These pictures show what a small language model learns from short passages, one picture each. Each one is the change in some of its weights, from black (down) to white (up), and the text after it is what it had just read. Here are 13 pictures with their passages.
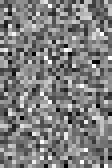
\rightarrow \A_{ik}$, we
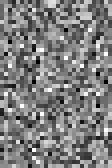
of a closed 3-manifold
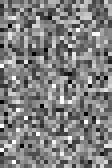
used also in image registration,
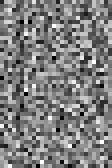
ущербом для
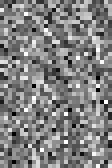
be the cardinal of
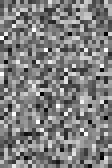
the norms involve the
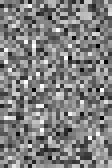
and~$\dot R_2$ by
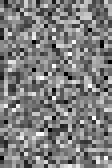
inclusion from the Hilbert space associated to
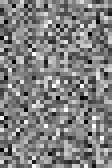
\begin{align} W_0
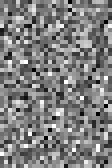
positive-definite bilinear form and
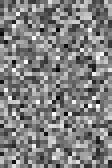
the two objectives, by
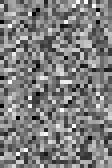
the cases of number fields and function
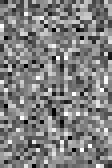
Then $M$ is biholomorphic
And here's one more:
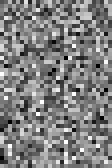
$P_i$ are isomorphic to
